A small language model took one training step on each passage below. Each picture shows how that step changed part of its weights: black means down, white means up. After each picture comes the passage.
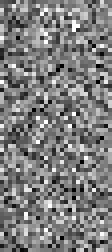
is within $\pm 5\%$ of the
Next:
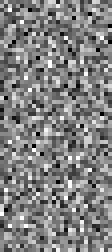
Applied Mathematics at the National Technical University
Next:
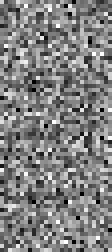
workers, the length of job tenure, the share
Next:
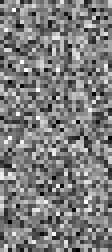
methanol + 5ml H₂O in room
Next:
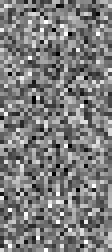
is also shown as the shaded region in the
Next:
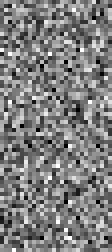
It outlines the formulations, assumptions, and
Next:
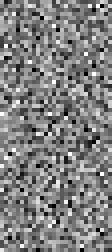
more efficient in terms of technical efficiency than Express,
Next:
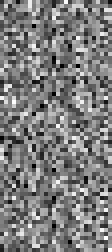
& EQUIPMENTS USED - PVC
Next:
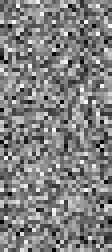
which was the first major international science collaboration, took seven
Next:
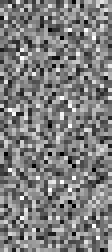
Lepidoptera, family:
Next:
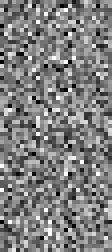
were subjected to quantitative analysis, with the number of respondents
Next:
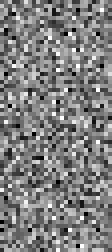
labels is the total number of the edges of
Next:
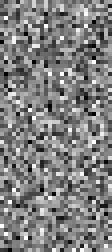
hepatocellular necrosis in
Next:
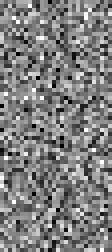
& learners • Enhancing Continuous
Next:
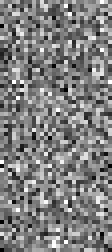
of a control group, differences based on age,
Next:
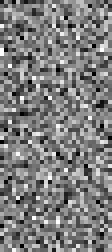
the lowest total effect = -0.74 ($P
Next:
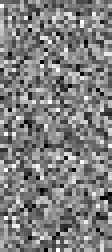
designers and planners. The main parameters affecting
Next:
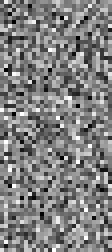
used in the construction of roads. Flexible
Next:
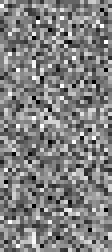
performed, giving extract with very high antioxidant
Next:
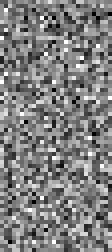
and Cossette et al (2008) showed
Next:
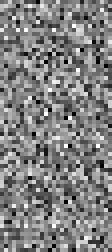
sub samples of type of management with respect to their professional
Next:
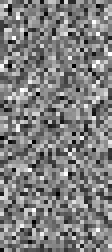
a major portion of the Matla estuary has
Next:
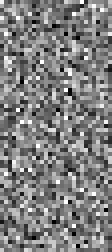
for us to explain breaches in different ways and this
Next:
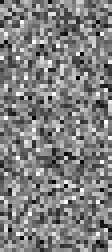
panels for the best possible power production. This
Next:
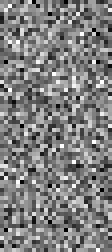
of a de minimis nature or matters for which
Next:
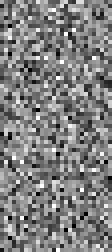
outcomes are favorable for patient radiation safety during radiological
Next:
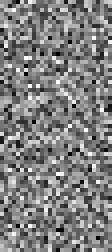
ancient book, "Jathaga
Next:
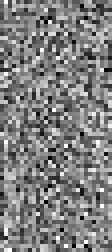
between authors and works that would otherwise be difficult to
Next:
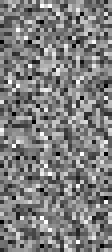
(Table 1 and 2). Supplementary Figure 3:
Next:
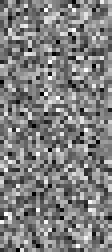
is tested on two test systems as shown in Figure 2
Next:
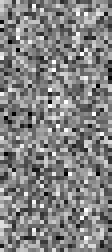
dry needling intervention on the tibialis
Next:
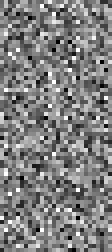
innovative activities, initiatives implemented to support women, creating conditions
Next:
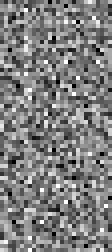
states that the rate of heat loss or gain by a
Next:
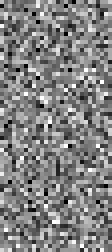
the capacity to act appropriately in real-world contexts
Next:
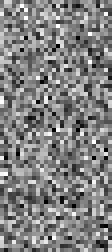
with special focus on current research trends. Synthesis
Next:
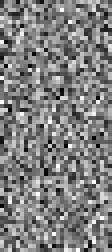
edited the manuscript. Nitol
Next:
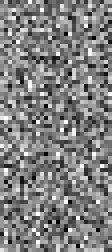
to evaluate the potential of DE Africa coastline products
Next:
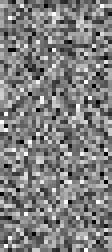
gave 44.2% favorable responses. The rate
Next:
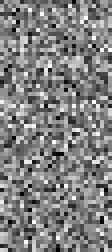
the present study a total of four isolate of
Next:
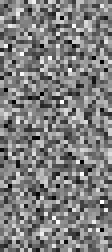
repository through open access and the dataset will be minted
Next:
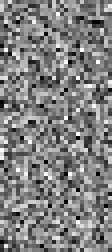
have analyzed the pressure contours and velocity contours for
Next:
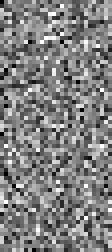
- Develop phytosanitary research policy at
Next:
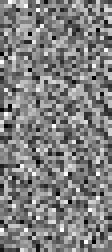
diagnostic models for the purpose of personality identification as well
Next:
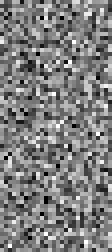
and outliers. Conclusions are illustrated in Section
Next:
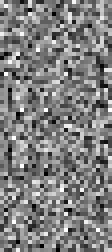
the lake. Indeed, modelling studies performed by
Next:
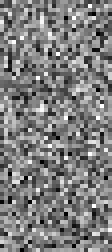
described in (10). Here the laminate is
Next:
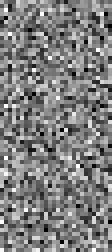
unchanged fabric tensile stiffness. The
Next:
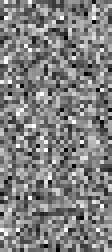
the better encapsulated a component is said to
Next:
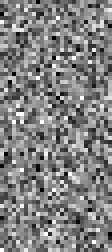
it greatly influences the direction and ruling mechanisms
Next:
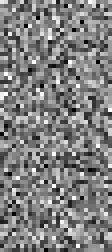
tools possess the advantages of being able to engage people
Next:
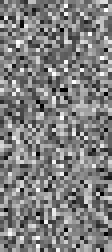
rice - chili, and 13 times higher for rice
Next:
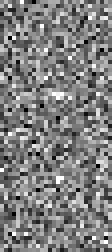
or $c \geq a \geq b$, we
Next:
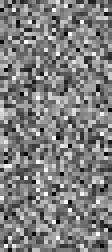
required to determine the validity of stability. The data were
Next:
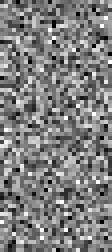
Lead Facilitator from cognitive burden related
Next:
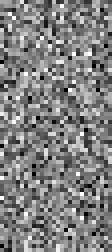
is important because the early preparation of a prosthesis
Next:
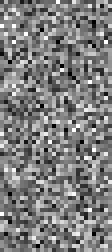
(1000 times less than bolometer-based
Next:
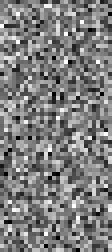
the σ amount values caused to increase the segmentation
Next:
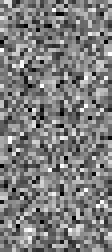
socially/politically acceptability is improved by
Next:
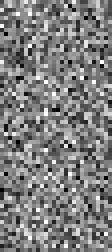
The phenolic compounds were identified mainly by their
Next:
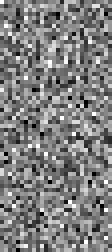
at the same time minimizes computational complexity, memory
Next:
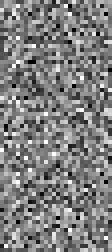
The government should establish clear policies and procedures for addressing
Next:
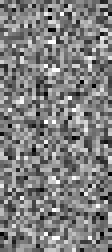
and oncogenic survival signaling pathways. Moderate
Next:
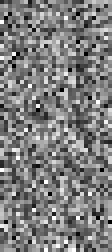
majority (53.33%) of the sample respondents belong
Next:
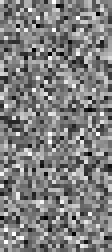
brown entrapment revealed prominent peaks of
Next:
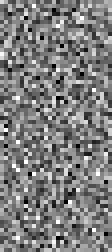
taken from the pre-test and post-test scores
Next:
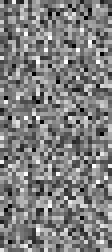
the plate count, the following procedure was employed: From
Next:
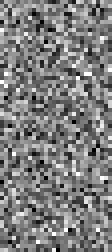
also be noted from the potential vs concentration curve
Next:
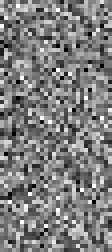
student chose correct or incorrect objects and
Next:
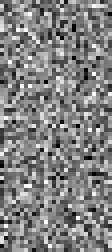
envy research before 2014 Figure 2 Salient themes
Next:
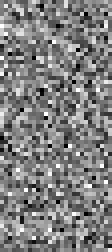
support from the European Union's Horizon 2020 research and
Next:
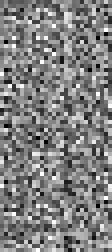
signal. 2. Methods 2.1. Study population
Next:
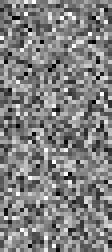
The drawbacks of these approaches are (i)
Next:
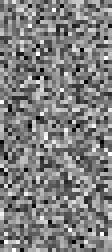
(5.2), was used to dissolve
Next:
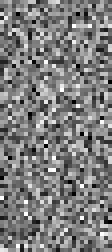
and other recreational facilities leading to TMII
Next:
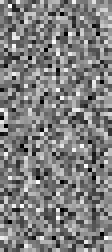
you'll see in the File menu a
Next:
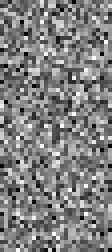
S_v that ion-ion interaction is strong in
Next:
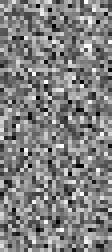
there is a historic usage of medicinal plants
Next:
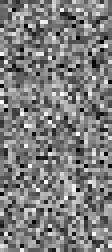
a Glance 2017, OECD
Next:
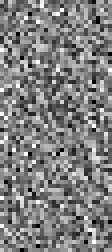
s \frac{\omega_r}{Q} +
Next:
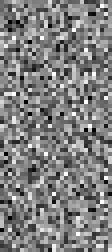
at 110 °C overnight and labeled
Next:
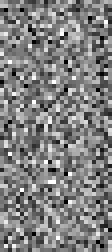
the response to treatment, progression-free survival. The
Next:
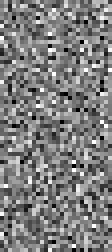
crystallographic investigation on anti-CD20, which positively
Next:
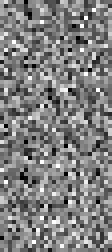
at least in the context of the intended Linked
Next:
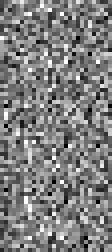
to the Public Hearing on the Control of
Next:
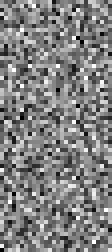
IIT Kharagpur, West
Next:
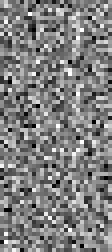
vector and TF-IDF vector were used for
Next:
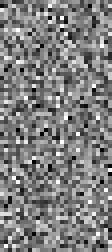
classification of targets moving on the airport surface. The
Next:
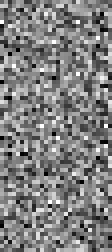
green buildings. Based on findings, it was observed that
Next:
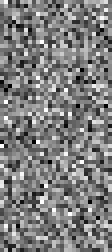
100,000 people per year, highest among those aged
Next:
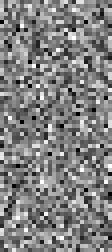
not significantly affect content management policies in emerging social media
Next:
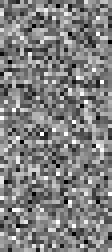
2006) is based on the assumption that designed interfaces
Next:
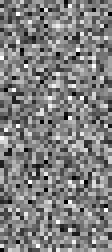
different from the Nigerian environment, and it further lags
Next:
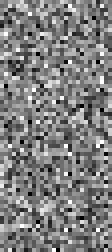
other organizations to represent their objectives before public authorities, operating
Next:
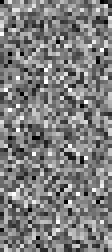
issues. So, the purpose of this study is to
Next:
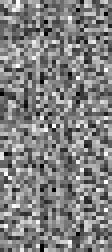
6. SUPPLEMENTARY
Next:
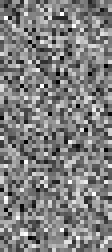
to ensure that at an 335 actuation frequency
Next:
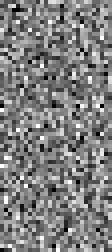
to complement the findings obtained from prospective teachers
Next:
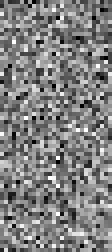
the air quality is good. For Raindrop
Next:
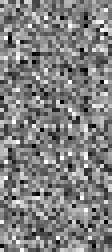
[9, 10]. However, it should be noted
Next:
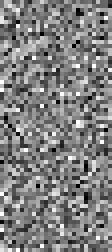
Position (J) Football
